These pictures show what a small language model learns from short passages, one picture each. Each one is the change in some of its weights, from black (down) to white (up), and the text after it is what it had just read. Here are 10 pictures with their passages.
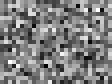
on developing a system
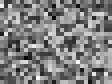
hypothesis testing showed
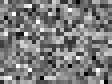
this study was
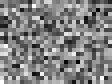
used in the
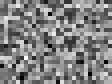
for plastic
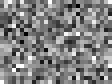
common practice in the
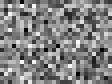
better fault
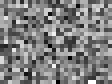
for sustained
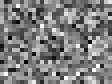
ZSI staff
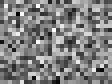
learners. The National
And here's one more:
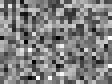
fully informed
